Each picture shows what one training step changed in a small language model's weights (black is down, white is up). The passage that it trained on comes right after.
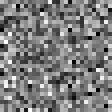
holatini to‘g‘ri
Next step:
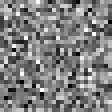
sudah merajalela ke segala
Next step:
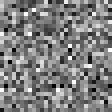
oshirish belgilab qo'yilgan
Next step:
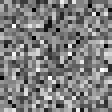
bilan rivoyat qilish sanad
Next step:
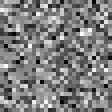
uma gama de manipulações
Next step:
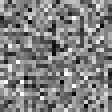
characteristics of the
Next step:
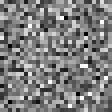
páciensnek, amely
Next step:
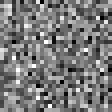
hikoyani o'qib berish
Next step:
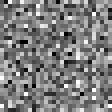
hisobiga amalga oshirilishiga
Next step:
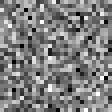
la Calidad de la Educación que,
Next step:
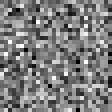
com o idoso com o passar dos
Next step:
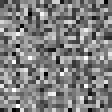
dengan prosedur kesehatan yang harus
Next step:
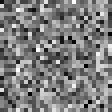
of introduction of different
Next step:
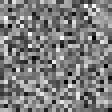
bazasini rivojlantirish va investitsiya
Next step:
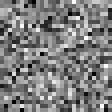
outro modelo, ou até podem
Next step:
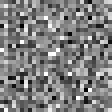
bør det derfor velges en
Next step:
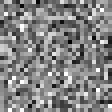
higher levels of education.
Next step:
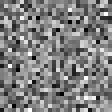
φορά στο
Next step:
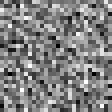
aritmética, presentada de
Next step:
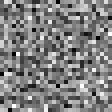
uning qiymatini oshirish
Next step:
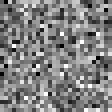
data used are secondary data
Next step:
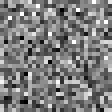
(TakeOff Mass)
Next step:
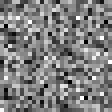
da Literatura”. **Psicologia
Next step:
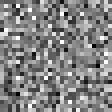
кількості дітей, які
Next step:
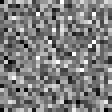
hisobga oladigan, qabul qilgan
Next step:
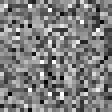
комиссияси тузилади.
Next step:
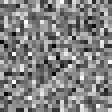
com desfechos clínicos
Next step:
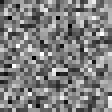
**Celor care au cerut să
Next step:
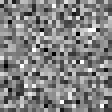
memperbaiki kualitas,
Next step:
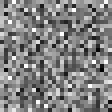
произв. в 2-х т.
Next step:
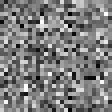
dass die für die Diagnostik
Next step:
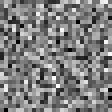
строгих требований к
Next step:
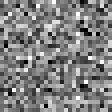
qarshi urush ochmaydilar
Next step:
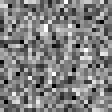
matematika untuk memecahkan
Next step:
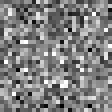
va shu sabab ham ushbu
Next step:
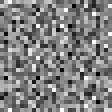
проблеми. Незважаючи на
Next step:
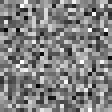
автономними штучними
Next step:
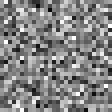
бібліотеки має
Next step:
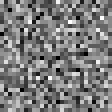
coverage of the Wireless
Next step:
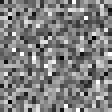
Verarbeitung spiegelt sich in
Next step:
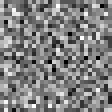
ahamiyati yoritilgan.
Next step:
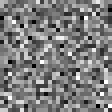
narrativa amadurecida,
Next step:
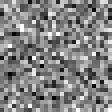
до умов глобальної
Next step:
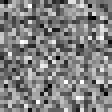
neuropáticas diabéticas.
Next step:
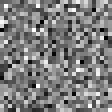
вихревого потока и поля
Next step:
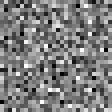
Saúde Núcleo de
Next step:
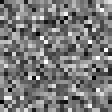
«omvendt» effekt på
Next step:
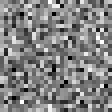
hospitalar. Durante este
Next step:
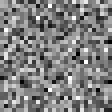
Halaman Data User adalah
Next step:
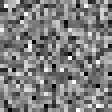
O'zbekistonning xom ashyo
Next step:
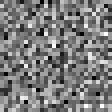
qurdlara və dəri
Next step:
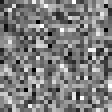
for a threshold//
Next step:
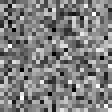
vajadzības, ir
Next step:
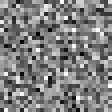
Weise verbunden sind,
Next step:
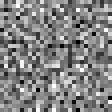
uit de voorgestelde
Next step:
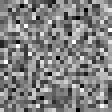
no tocante à abordagem,
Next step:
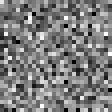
sifatida keltiriladi va xoma
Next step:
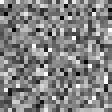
qo'shilgan holda ishlab
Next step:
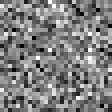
dilakukan secara kualitatif
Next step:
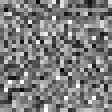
davlat budjetini ishlab
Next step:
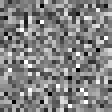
551 Irgasheva
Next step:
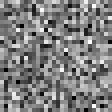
Dpto. 802, Lima
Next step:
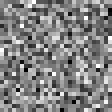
Bundesverwaltung dar.
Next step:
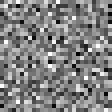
данных может потребовать
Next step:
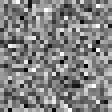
update and diagnostic
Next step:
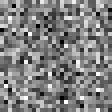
maqsadlari va bu jarayonda duch
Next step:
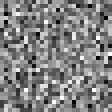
uslublarni qo'llagan. U
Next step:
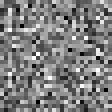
проблематике, открытие
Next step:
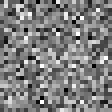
магистратура // Тюменский
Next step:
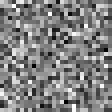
shundan iboratki,
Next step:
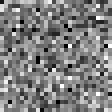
с позиции граждан [5].
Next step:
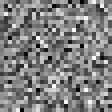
pluralism dan religious
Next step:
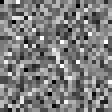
variável através de tabelas
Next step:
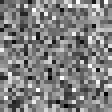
bog‘liq faoliyat va arxiv
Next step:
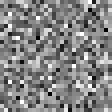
викликів для України. Таким
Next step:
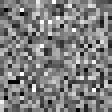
of Internal Affairs of
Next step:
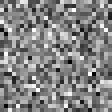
бланк интервью) для
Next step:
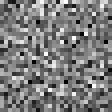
подполье и пытается
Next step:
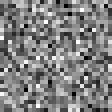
das crianças e adolescentes
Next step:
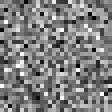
educación superior en México*.
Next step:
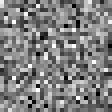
the Faculty of Uzbek
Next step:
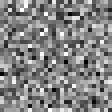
traduz em resposta de médio
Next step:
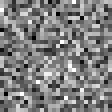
perspectives. It examines
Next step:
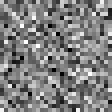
bo`lsa, bunda bolaning
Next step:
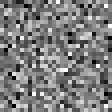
alla tre proverna visade
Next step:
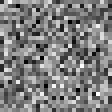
нами оценивался в 3
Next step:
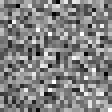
новое промышленное
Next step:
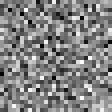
formas de vulnerabilidad para los
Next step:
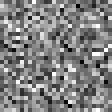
necessidades dos indivíduos.
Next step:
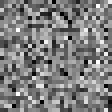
of the compositions in solution
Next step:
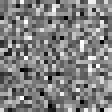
N° 9 de la Ciudad
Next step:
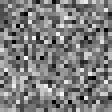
banki ma'lumotlariga
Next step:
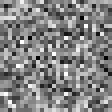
de um modelo deliberativo para a
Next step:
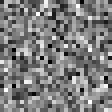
bo‘lib, uzoq vaqtni
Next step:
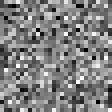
uma representação protetora e
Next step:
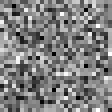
a liberdade e capacidade civil
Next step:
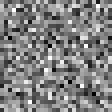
M. Xudoyqulov
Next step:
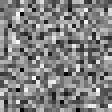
ces facteurs. Sachant que le
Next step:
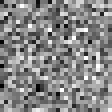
показників дані перевіряли
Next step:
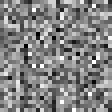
všech úrovních –
